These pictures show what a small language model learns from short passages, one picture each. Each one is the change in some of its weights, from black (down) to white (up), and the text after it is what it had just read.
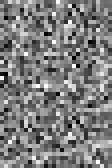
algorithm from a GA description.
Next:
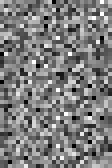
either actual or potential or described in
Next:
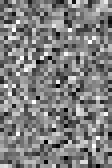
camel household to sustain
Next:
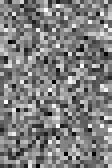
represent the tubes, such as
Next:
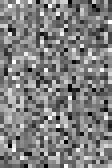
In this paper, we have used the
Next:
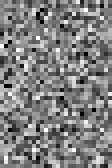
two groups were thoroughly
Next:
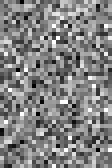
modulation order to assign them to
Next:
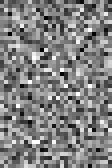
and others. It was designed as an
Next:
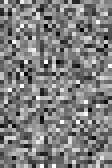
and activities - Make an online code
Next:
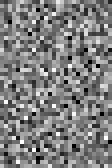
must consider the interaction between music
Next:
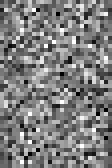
of the most important procedures for a
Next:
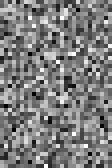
30 participants aged 20–25 during
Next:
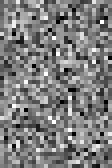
interview (2012) that he used
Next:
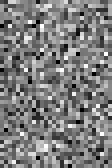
speaking tasks provide a practical framework
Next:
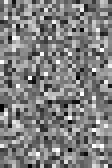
the need to improve and review the
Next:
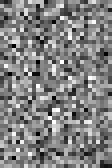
material on economics, management,
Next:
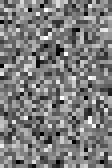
furnace with flue
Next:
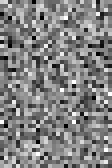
= \text{sign }
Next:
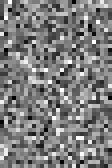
``` 4. Construct a
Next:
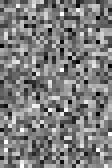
likely to have in making a job
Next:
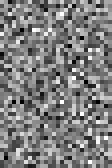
on Hermitian basis functions,"
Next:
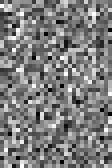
use of foreign experience in the design
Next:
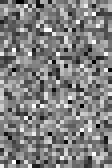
4 .000 The calculated p value at
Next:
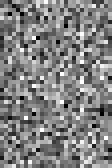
of transitions between every pair of
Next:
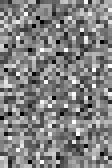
treatment can relapse twice as
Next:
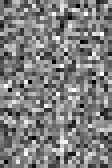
people to groups and identify relationships.
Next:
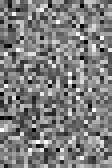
(area under GPU
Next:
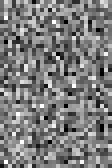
prefer the use of cash
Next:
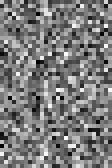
charges approaching the
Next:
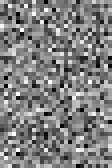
Teaching hospital,
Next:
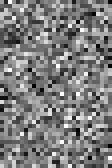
- Stomachs of
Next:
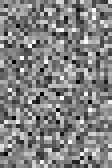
holographic patterning;
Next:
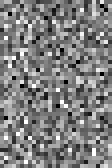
in Jambay and
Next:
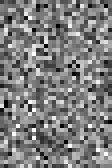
sequence, and the state of the next
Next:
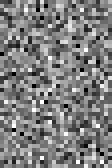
may be the obvious educational benefits by
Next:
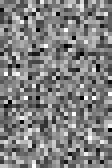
of the main IPS design goals
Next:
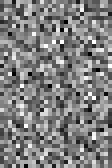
the proposed digital method is significantly higher than
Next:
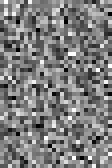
= ΔNAF efficiency
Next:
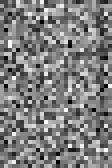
limited distribution across word positions
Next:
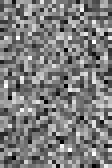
the most fundamental measurement factors and
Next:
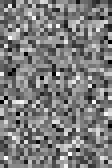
Two energies at 200
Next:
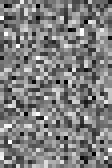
interactions, C-H
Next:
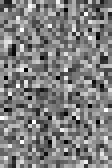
study is to increase secondary school students’
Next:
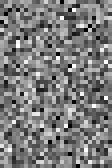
causes acute interstitial
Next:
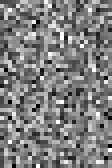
questions are conducted to discern students needs
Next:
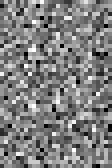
endoscopic lens
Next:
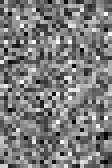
and capabilities. In order to make
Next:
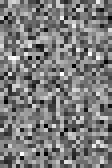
general training/educational
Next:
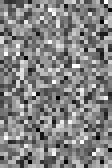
of denture cleansers
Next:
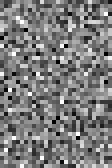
was dissolved in an excess
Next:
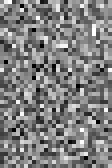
split-read alignment
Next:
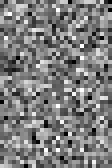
MALT of the stomach
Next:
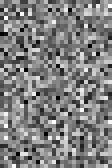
of estrogen hormone in
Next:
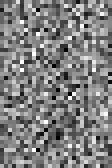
of the consumer market along with the
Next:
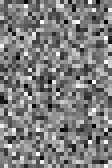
Phase II clinical trials are
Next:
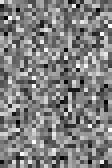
The band combinations used for
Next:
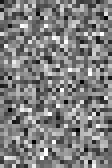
numbers to capture the problem of
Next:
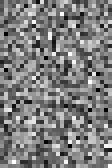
facilities, firewood,
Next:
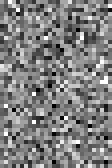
with cutting forces
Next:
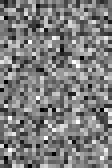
concentration and low pressure (Aaron
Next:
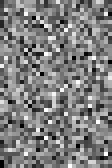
distributed flexibility can be provided by
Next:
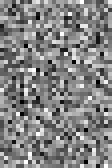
them "bound prepositions"
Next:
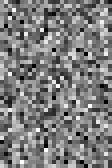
before and after retouch Total
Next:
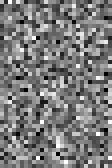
of dispersion compensation in
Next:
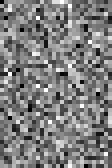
provides higher profitability. Apart
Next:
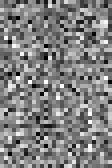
and what is wrong while it
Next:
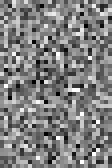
waters and enter the
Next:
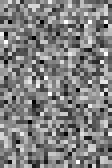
The absorbance of sample was read
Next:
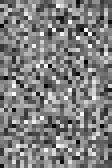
account the priority of consumer
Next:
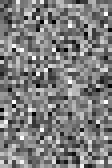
across the link was analyzed in
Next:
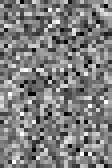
is a noteworthy consideration
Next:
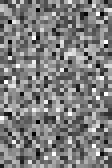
but also encourage sustainable digital transformation in
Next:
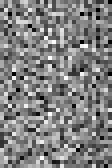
some promising benefits for the student teacher
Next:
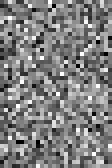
for pupils' education.
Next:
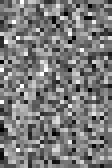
recognition, evaluation, processing, grouping
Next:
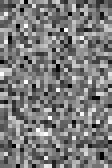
Mediation analysis started in 1920
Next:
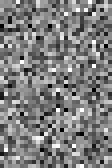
events. 4. Published news
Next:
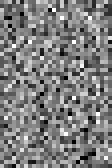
the on-site Early
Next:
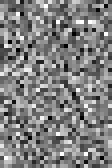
Cait who provided me access to
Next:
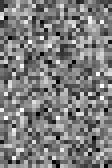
pain or clarification points for any
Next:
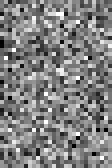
communication and job performance.” And, according
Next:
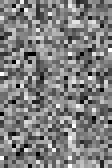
human resource management systems (HRM
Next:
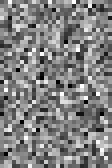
Sub-district, namely
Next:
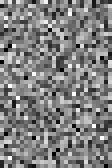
2.2 The “Baby
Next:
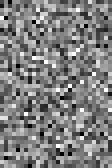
Schorz, A.
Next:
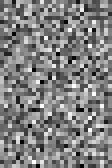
the corner of the 90°
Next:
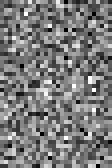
analysis, the identification and prioritisation
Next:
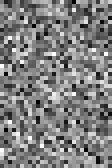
price for therapeutics could
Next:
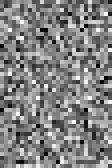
was carried out by Shell
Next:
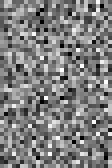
these are applied unevenly,
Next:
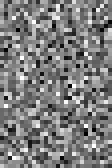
isotropic elastic laws
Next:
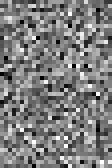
of living in Kursk
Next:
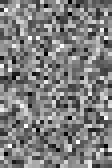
obstruction was removed, the
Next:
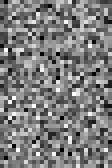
5: Percentage of affected
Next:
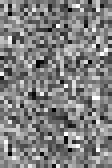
vacutainer and other
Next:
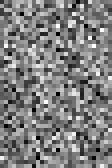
on the conditions under which PR
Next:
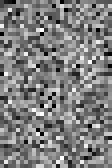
3.1 Effect of
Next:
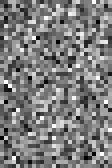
of a wide variety of backgrounds,
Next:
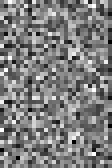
THE ASSASSINATION
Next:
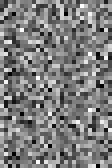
0.05 It was observed that most
